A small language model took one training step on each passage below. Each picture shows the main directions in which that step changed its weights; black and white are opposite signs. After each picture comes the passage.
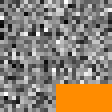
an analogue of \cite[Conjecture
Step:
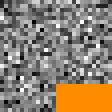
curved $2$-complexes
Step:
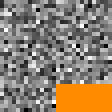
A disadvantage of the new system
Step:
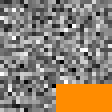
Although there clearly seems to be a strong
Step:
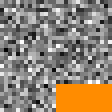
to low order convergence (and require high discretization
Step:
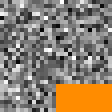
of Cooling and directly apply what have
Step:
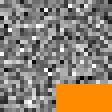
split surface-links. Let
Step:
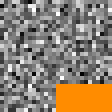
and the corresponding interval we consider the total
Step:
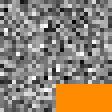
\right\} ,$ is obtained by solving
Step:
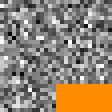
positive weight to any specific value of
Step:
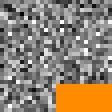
\begin{theorem}[Constant flag curvature
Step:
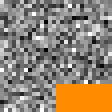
references given there. As Dyck
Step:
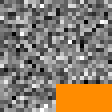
induced on $S$. Suppose $G$
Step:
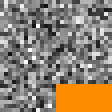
limit when $n$ goes to infinity makes
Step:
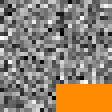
an irreducible symmetric space of noncompact type,
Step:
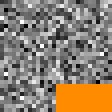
rerouted Markov chain associated with
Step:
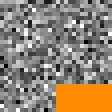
$f_i$ is updated.
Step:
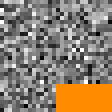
is holomorphic in $s$. Either by
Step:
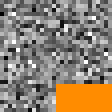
Their methods and conclusions have been extended
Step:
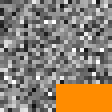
that $M_{22}$ is the only
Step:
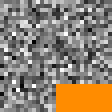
positive definite approximation to $\nabla^2
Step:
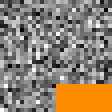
selections of a set-valued random
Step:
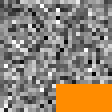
is bigger then the number of even basic
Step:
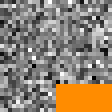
the $n$-correlation function of
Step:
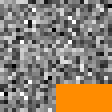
$G_2$ arrived at by
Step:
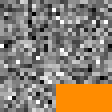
This implies that the vector subspace spanned by
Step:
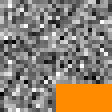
that these Fuchsian groups are converging
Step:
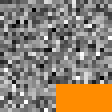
ray $R$ and a level
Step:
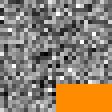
has at least one $K$-rational
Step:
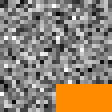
of the hypersurface germs
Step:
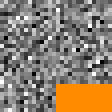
found in section 2 of the paper
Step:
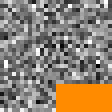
each one of the three parameterizations:
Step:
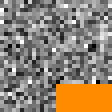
been generalized via topological ideals. Contributions
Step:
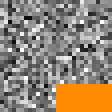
as limit of (irreducible) complex rational
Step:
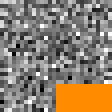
Sciences for the support they provided and
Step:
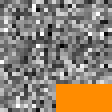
the i_th element of the vertical set
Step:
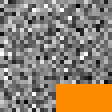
pose an insurmountable
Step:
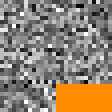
W$. Arguing as above, we
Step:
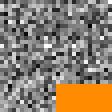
common for other psh functions. \noindent
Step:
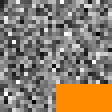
\address{Shanghai Center
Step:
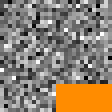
the triangles of $\Tt$, and
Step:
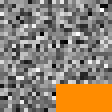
of the collision map and the
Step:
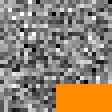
bias, we compute the following normalized second
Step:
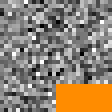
as the winding number of $U$
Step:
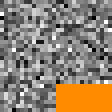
This method has been presented and used in
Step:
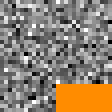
COROLLARY 3. If
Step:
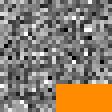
of $f_l$ in
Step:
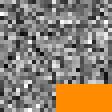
The immediate and relevant consequences of Condition
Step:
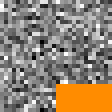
Chern est nulle.} J.
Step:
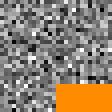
Lemma \ref{df_N}.}
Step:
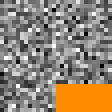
of measurement feasibility and potential applications in
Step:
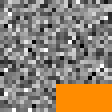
lattice of a given group $G$. The
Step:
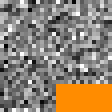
G.N Watson, {\it
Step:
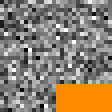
$E'$. A curve $c:\Bbb
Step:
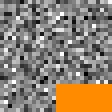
$\mathcal{G}_s$ of
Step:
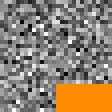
quite demanding in terms of resolution. Such
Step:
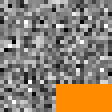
be their \defit[join
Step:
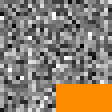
\mbox{Extended Primary
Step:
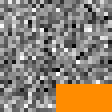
\sqcup $Cl$(B)
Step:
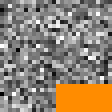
soft constraints are not mutually
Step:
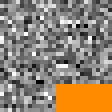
The source code necessary to reproduce
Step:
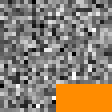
analysis of this article alone it is
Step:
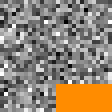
as before, that there is a solution
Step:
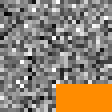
DFO and single-level
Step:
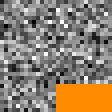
monotonicity assumptions on $c,\phi,$
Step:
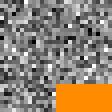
as our interest is often on the difference
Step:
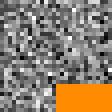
\end{eqnarray*} where \[
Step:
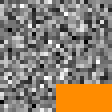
point $x$ together with the tangent space
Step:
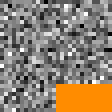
for Ruijsenaars's elliptic
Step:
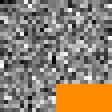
dyadic martingale transforms simultaneously}.
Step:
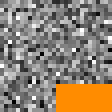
left analytic Cliffordian functions defined
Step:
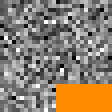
Other works that are not directly linked
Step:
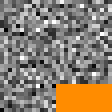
aside from demanding that the eigenfunctions
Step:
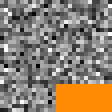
The ``quintessence of the
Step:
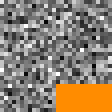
on a certain curve. To prove this,
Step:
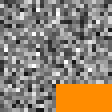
be the representation with dimension vector $\alpha =
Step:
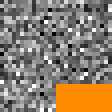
section we show how to obtain unitary
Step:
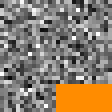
can be solved. In this article, we
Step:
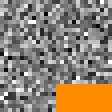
\textbf{Case-5:} Let
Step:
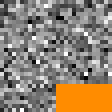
local contacts among school
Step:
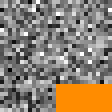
B_r$ and $p\mid
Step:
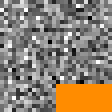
$\wp(\pspace)$, so by
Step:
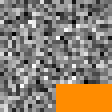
given by induction. Therefore, from $\tilde
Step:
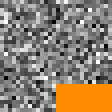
$\geq 3$ to the left of
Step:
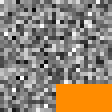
supported by Basic Science Research Program through
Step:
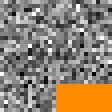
solution. The model developed shows its
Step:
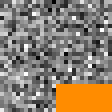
\cite{jab} has described Lie
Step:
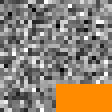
$Q_p$ given in the statement
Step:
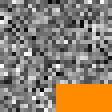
$n$ in the plane is a sequence
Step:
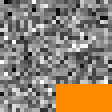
gives almost all possible $G$-graphs.
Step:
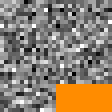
some weights. Regarding the set
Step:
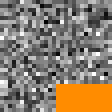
us denote by $c_0
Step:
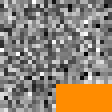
t_\mathrm{AY} \approx
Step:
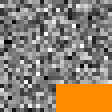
mesh quality and tight coupling to the physical
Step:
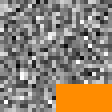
\end{eqnarray*} Inserting
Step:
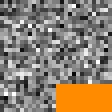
two commuting transpositions. Therefore
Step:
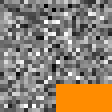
plane, representing the conformal class of a metric
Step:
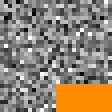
a square or not.So we are done
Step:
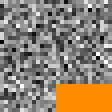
$\dot{\cA}_\alpha$ and
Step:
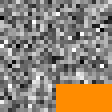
basis (or "basis") element is
